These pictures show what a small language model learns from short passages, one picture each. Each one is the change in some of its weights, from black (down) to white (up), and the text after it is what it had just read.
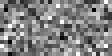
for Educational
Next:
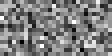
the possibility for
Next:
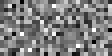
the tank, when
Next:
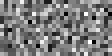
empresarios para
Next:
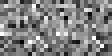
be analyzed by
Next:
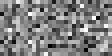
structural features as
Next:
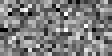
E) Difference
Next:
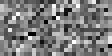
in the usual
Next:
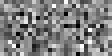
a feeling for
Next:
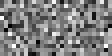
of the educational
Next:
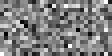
один в
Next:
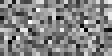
redundant data from
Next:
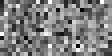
studies involving dark
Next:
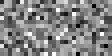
$x$ and
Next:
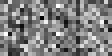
is represented by the
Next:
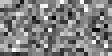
metallic parts
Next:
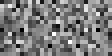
sample, and the
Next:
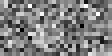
components of atomic scale
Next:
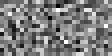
participation rather than
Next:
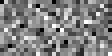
\left (\log
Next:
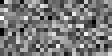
temperature. We,
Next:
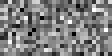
is important to teach
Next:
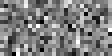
enter equations of
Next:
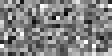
in the photonic
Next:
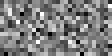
our model accounts
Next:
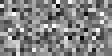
few connections are
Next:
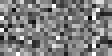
the main contribution in the
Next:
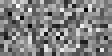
AA genotip
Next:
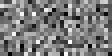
має такого
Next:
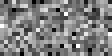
lifting the
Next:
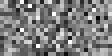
and spin-orbit
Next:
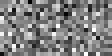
improves the integral quality
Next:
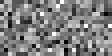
decision variables $\hat
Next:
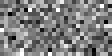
parameters. The number in
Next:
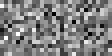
apresentados nas
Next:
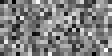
can independently research the
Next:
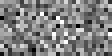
the Wiener measure
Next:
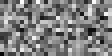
work was devoted
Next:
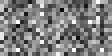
order to perform certain
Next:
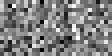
bands used in the
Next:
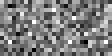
eine weitere
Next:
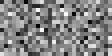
detrimental to
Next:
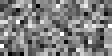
of such $\wt
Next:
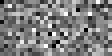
Foi, and
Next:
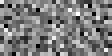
chemistry is
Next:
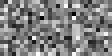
is in emission during the
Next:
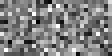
de agosto de
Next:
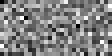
the Traditional
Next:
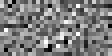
for ductile
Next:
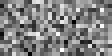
de risco pode
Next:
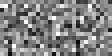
be implemented by a
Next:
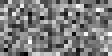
is a constant for
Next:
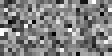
have prepared
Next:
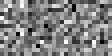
Except for the first
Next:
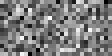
AI effectively.
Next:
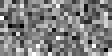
of the ratio decreased
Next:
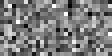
service providers, we
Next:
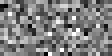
into robot control
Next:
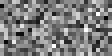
sense. At
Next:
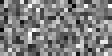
each other at any time
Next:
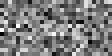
presented in Figure 1.
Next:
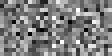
arguing that
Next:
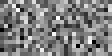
the traces,
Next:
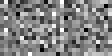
scattering layer
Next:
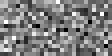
la Plata,
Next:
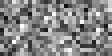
quercetin and
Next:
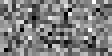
trade openness and
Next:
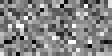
что данные
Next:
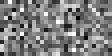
with adaptive position control
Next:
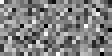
similar temporal
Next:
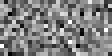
of rejection and
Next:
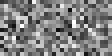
allowed has been
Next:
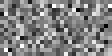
не лише
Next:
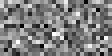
specific age group
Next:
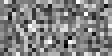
emergent symmetry at
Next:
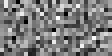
for by the specific properties
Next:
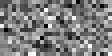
insonga turli
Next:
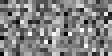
clusters. Our
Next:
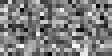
is divided into
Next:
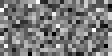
spacetime that is
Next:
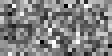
classical works of
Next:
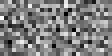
the findings of other complex
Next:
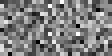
6 Terminal de
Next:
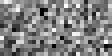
Academy of Sciences
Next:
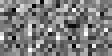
performance in terms of the
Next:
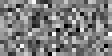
implementing these strategies,
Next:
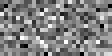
plaque pulse
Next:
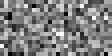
of closed loop
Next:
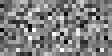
AT patterns,
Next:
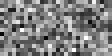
in forest zone
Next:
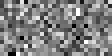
show that majority of
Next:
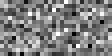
creates the necessity
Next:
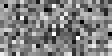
This paper presents the
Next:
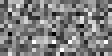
e daquelas
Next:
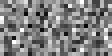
PAHs and
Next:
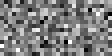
así para cada
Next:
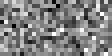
The red solid
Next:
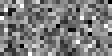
in the loss of
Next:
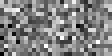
en arrière
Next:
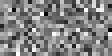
voltage levels the
